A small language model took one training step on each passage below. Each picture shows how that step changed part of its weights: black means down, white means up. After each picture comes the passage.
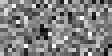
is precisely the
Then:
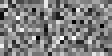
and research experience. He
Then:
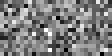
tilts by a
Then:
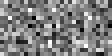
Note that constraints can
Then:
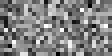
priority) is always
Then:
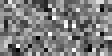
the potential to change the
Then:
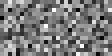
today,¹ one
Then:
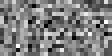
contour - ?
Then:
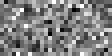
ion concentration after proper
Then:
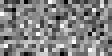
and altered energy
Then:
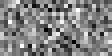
monitoring of groundwater
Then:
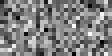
are also used as
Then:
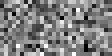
Language: 9.
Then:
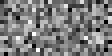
are robust against
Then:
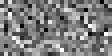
for applied machine learning in
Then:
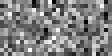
temperature are compared with their
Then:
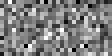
as above, where the
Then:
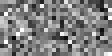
the learned dynamical
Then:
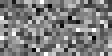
larger devices and with
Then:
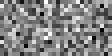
and dense, the
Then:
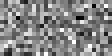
by high altitude
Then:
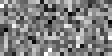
special newborn
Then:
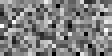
Q-factor of
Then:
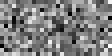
clear trends in
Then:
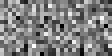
by the New
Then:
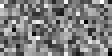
weak \nii\
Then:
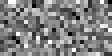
mechanical, thermal and
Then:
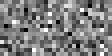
skills on lesson planning
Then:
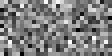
for Optics and
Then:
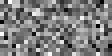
works very closely with
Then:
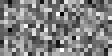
health care quality.
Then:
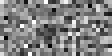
The cleaning
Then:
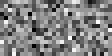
Rev. Mod.
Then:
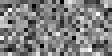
students often wanted
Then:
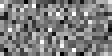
in summer. In
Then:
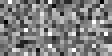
in tasks like code
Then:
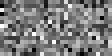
of the energy bands
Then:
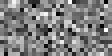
lifetime of the
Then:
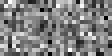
oscillator system
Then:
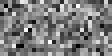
disseminated to
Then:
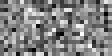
transit time was
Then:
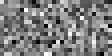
concentration. Particular
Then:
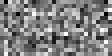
subject of some of the
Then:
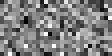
the discharge energy
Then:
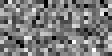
be derived from spectrum analysis
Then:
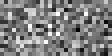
wavefunction method
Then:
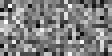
of increasing twist
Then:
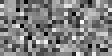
end user bandwidths
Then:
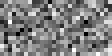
its operation dynamically
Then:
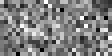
The architecture also
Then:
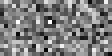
tests is shown on
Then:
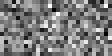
Most data sets showed
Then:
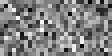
Classroom represents
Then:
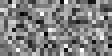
act to tone the
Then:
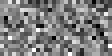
table, while the
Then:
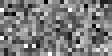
may calculate the corresponding
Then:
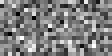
noise is set to
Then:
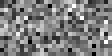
Our solutions, which include
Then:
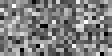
damage by
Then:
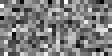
we adopt a prior of
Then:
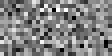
another. Some
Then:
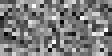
projected reduction in
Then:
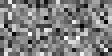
of state of the
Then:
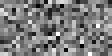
(relative reduction)
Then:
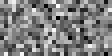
play a crucial
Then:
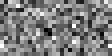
advantages for the design
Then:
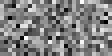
representation conforms to
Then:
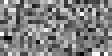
and final reports).
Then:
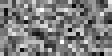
lap shear strength
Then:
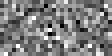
all academic study
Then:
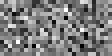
special entities characterizes
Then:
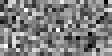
propagator of some field
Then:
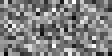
study we compared the four
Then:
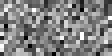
that allows us to grow
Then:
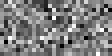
the propagation distance
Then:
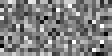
with tired light models
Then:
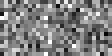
structured way by a
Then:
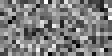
the spectrum as obtained in
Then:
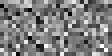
Laboratory of
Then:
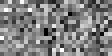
PIN diodes in
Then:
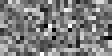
describe the measurements we
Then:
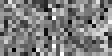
the distribution of the
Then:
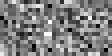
maxima in the
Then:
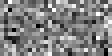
on the problem specifications
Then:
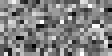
belong to the authors
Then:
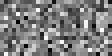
single shock front
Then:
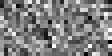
the Juba region
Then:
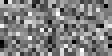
fix the ratio of
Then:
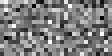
of EU policies
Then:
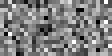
of the 2D
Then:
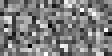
focusing in Fig.
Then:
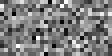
curation and analysis by
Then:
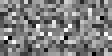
from before the onset
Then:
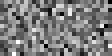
Aside from the
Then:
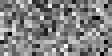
Mean PI
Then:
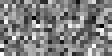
will it be easier
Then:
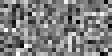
jet. Like
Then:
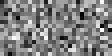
are modified due to
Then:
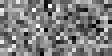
which serves as another
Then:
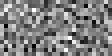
that for symmetric
